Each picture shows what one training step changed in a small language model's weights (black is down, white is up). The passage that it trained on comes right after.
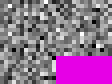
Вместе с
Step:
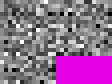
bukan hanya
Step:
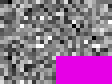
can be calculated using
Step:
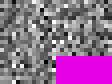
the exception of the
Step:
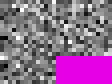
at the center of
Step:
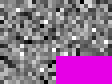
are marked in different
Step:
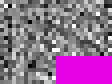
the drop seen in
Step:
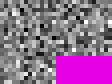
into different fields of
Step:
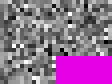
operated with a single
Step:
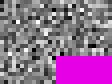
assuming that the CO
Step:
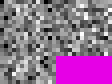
При цьому
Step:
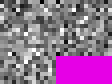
punitive measures
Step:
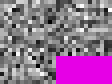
студентами как
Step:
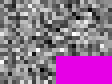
sensações e
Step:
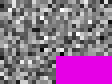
Kerro sinulle
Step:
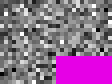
in their final form:
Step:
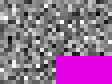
$T$), and the
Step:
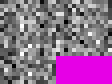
is more effective in
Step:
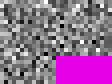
et James D.
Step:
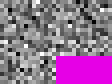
related to the
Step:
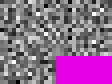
of functions $f$
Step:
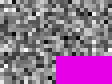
formula, from
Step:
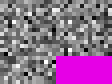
Kelsen, para
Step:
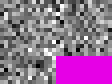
generators have been
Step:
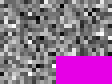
в ионе; -
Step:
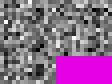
А. Рис.
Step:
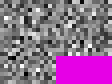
de l'instance
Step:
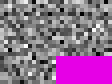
rancangan yang
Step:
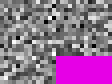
Thus, it only
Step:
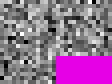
materiais que
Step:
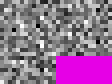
the hydrogen
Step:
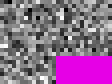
can be determined
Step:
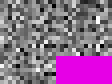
\end{equation} with
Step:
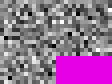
remettre au
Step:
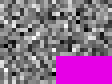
de actie van de
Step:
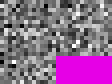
planet. The
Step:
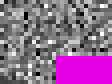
data support, it has
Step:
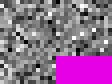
is governed by
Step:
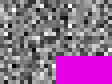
The Lorenz
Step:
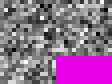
для работы с
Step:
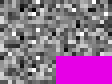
| Revealed
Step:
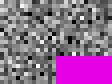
ini telah
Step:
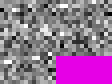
S., Huda
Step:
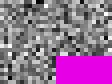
of pronunciation
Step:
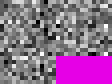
Figure 2(b).
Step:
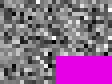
- создание
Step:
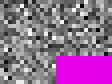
кн: р.
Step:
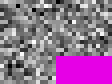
Teaching for
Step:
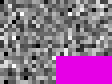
shown that Neumann
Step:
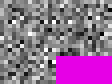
du désastre
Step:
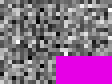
яке усе ж
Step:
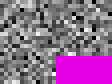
nearly temperature
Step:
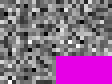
genauer und
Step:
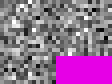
в західній
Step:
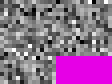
profissional da
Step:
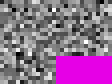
degradation and
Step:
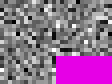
was also measured using
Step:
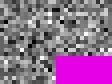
dimensional vector
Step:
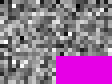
to derive the
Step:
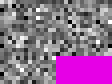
property cannot
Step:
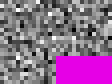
regarded as an
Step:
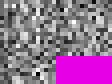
the single particle
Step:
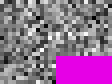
teng? a)
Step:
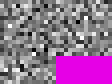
hand needs to
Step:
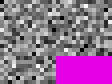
ham keyingi
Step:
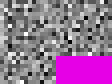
\left | \Delta
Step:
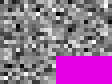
ilgari surilgan
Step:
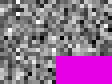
$r$, which is
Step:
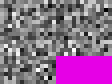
with a percentage of
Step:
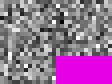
to the choice of
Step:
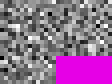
$N\times N$
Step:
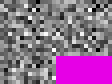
из хаоса в
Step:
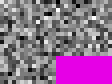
the very early
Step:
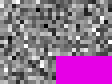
takes the form of the
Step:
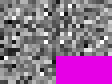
EDF approach we
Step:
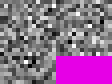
many standard
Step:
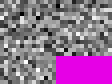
hence massless,
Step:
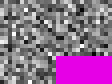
presidente de la
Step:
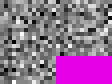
in the SI).
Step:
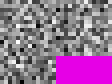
about 4 months
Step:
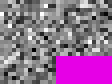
±5 kOe
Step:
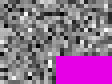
tarixiga ega
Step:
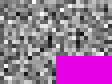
recuperación de su
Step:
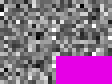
have been defined.
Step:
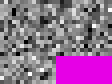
individuels B.
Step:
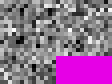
– fejezi
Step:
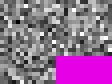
the molecular
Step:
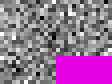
two objects
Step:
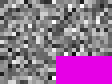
denote any of the
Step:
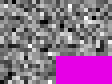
completions that realise this
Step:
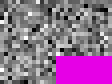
bigger SHR
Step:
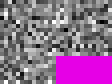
that can be set by the
